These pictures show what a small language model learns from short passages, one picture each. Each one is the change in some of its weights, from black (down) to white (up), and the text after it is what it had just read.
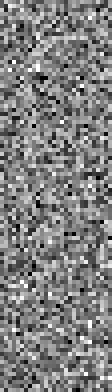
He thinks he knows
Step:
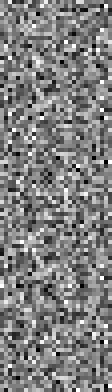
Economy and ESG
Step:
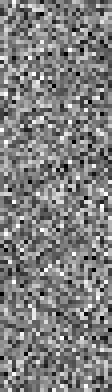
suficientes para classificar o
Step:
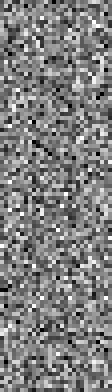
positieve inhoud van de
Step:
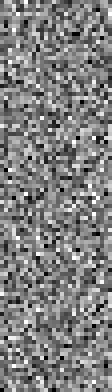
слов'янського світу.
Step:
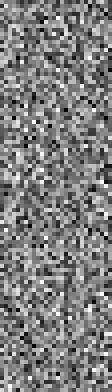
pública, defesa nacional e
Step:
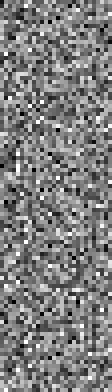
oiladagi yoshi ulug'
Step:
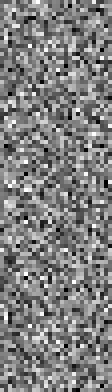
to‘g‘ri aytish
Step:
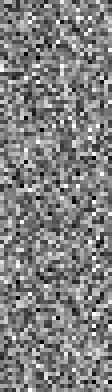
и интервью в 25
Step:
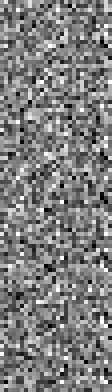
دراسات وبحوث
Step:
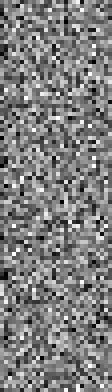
bozor savdogarlariga 46
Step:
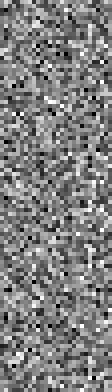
(présenté en fin de section
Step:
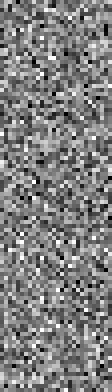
devo farci io, /
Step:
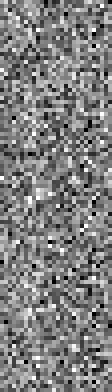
Перечень продуктов
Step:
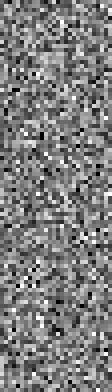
foydalanish tavsiya qilinadi,
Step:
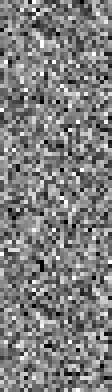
aquelas de natureza coletiva
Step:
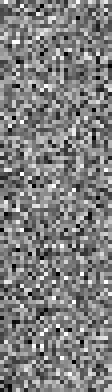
comportamiento dinámico no
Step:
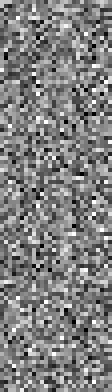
Ахмеджанов И.
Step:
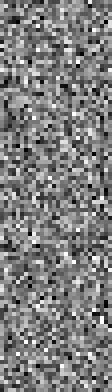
полученных от свиней со
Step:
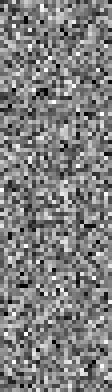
talabasi.* Annotatsiya:
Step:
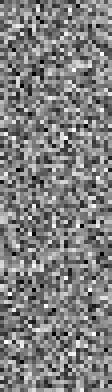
fogalom, melynek
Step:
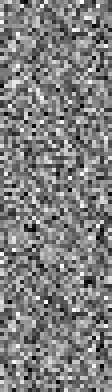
important role in the development of
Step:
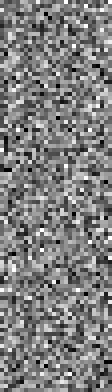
dars o'tiladi. Til
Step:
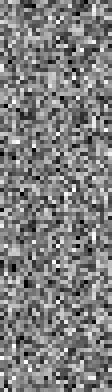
L. F.; ALVES,
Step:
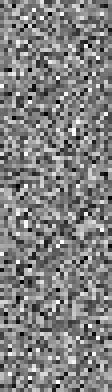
la Universidad del Zulia,
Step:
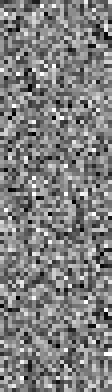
рис. 1-3 видно,
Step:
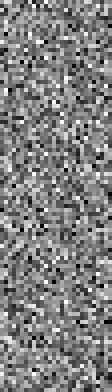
la base de l'ISU est
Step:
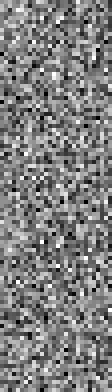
inferior al del laboreo. Los
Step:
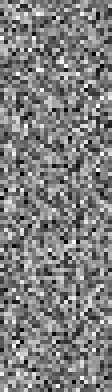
er echter buiten de
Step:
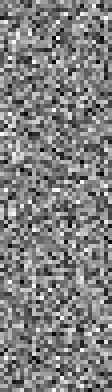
SANTOS, J. et
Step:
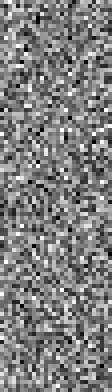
Laboratorio di lavori in
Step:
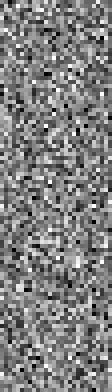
donde los trabajadores esperan con
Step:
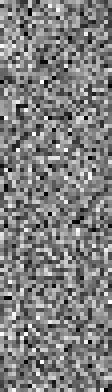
practice-oriented training.
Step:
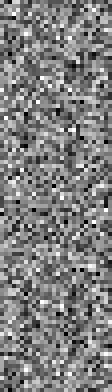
um sistema viário, saneamento,
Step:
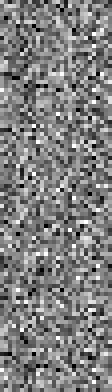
затримки рідини,
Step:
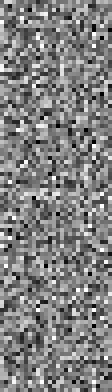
и детальное описание
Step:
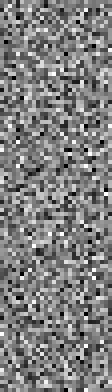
норми початку їхнього розвитку
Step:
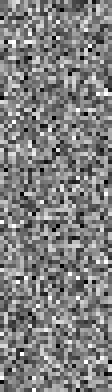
¹ J. Jovliyev.
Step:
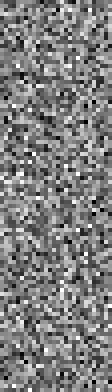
относятся к числу
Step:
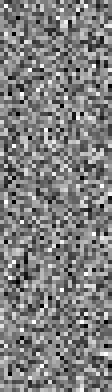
essas transformações, pois a sociedade
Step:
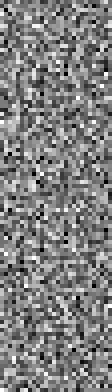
oshirish; - huquqni qo‘llash
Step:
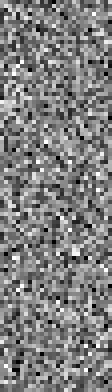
ha resurgido con respecto a los
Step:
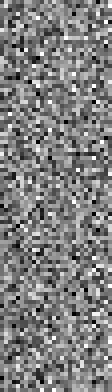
лощених мисок.
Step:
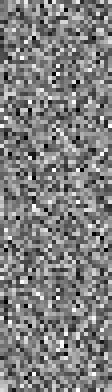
tog‘ning o‘zi
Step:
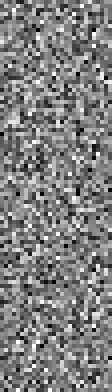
ҳиссамизни қўшишдан
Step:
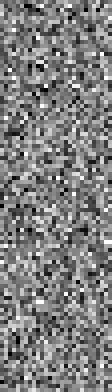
Erdős L,
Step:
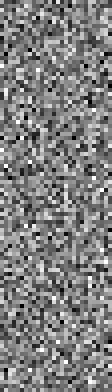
: Gambar 2 Kategori Tingkat
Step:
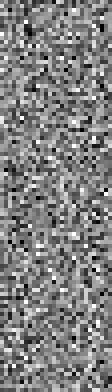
поля при накачке и
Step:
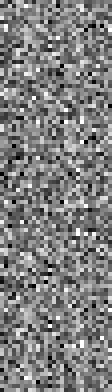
diversifikatsiyani boshqaruv
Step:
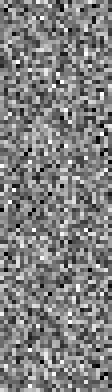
en évidence une variation de la
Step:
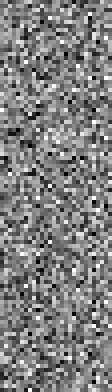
ва одамови йигит
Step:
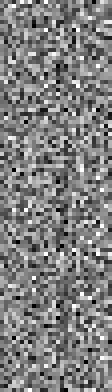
dan budaya dalam masyarakat. Hal ini
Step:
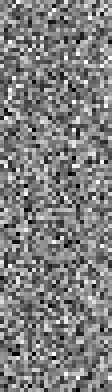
o'tkazish bo'yicha keng
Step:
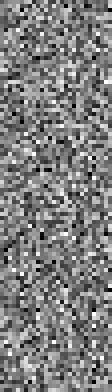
яратади, бу ерда
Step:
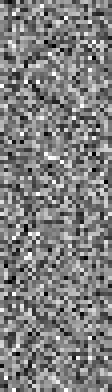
(teknik) unsurlarda
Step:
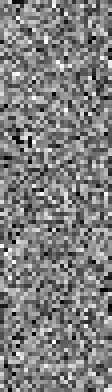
paciente de padecer de una
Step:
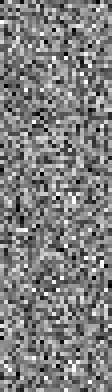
estudiantes de enfermería. Rev
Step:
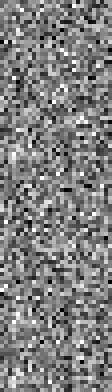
Mellon University Realtime
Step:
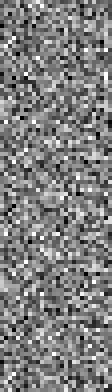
recebendo os ecos
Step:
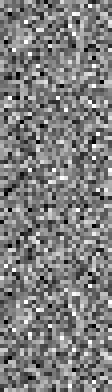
минораси мисрда
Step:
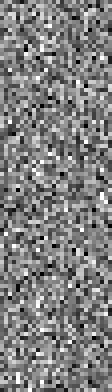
Physicians of Uzbekistan,
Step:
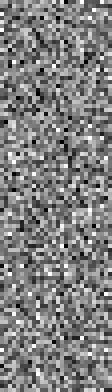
college students: Relation to
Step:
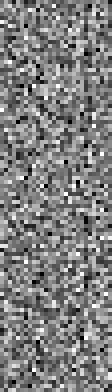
perda de peso com melhora
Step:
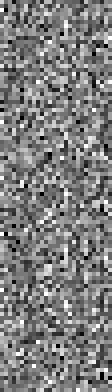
به تفکیک:
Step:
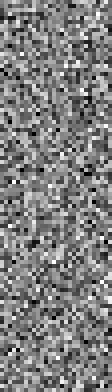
informar. - **El relato.**
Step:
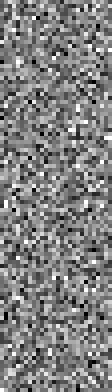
faoliyat ko'rsatayotgan turli sanoat
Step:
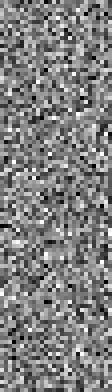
validación estadística). Es un
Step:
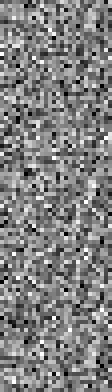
НТУ «ХПІ»,
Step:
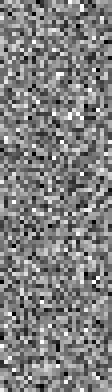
reducido causado por el prendimiento
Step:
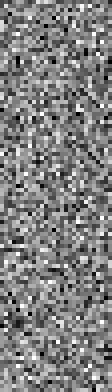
hisoblashadi. Yuneskonning
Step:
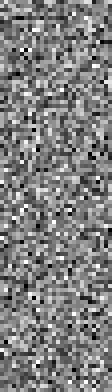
этилади. Ички ишлар
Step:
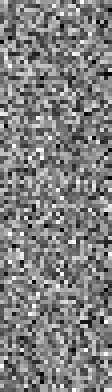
adolescents, due to their
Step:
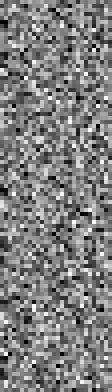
чиққан ҳуқуқий
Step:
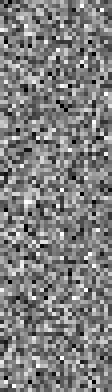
коммуникативные задания
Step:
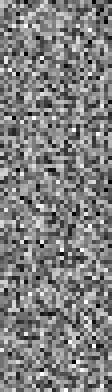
semantic types and social
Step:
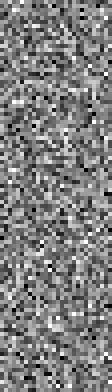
Р.И. (Узбекистан)
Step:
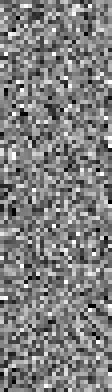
Telekommunikatsiya texnologiyalari
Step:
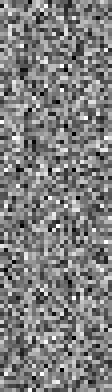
como técnicos, a função de
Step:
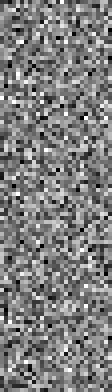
doktori, professor Bo'taboyev
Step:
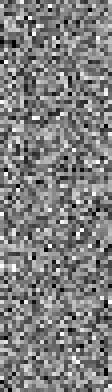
apresentado na Figura 7. Figura
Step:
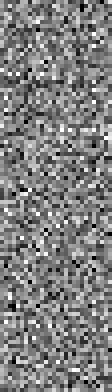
та типів обладнання,
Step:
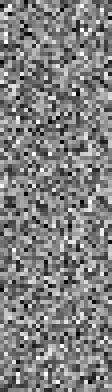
dunyoni idrok etishi va
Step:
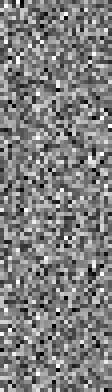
iste`dod testlaridan
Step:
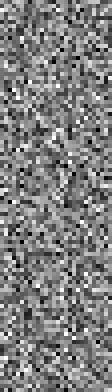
A tecnologia, portanto, não
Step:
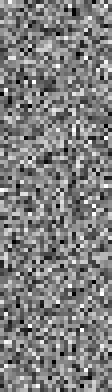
sabaqlıq. Tashkent,
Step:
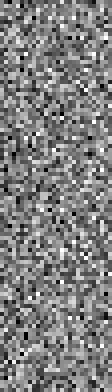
xizmat qil!» Zamonaviy dunyoda
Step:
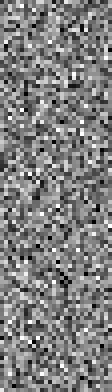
as crianças foram instigadas a
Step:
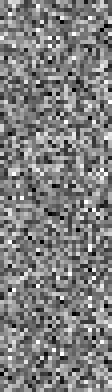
Ж.Ж. (Бухара)
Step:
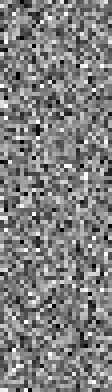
uchun **ekostikerlar**
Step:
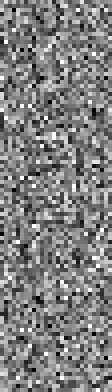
27jähriger Arbeiter, am
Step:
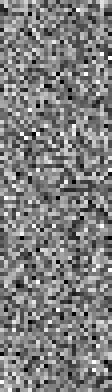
III esquelética.
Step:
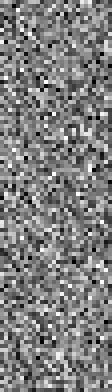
más adelante, las condiciones
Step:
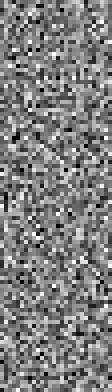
imkoniyatlarini kengaytirdi, bu esa
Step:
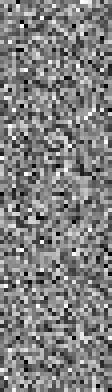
worden volstaan met mede te
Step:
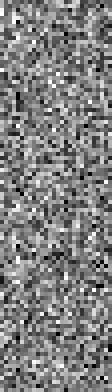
Advanced Studies in Management
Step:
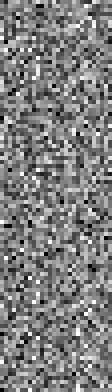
va suv eroziyasiga qarshi
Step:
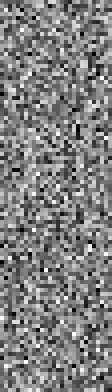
qui a été utilisée, de
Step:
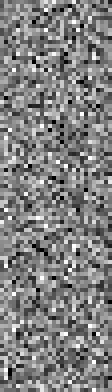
dan harga jual yang berbeda di
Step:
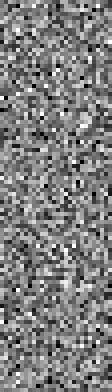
ketentuan peraturan
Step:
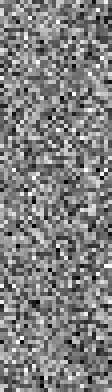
de charge. La section 2
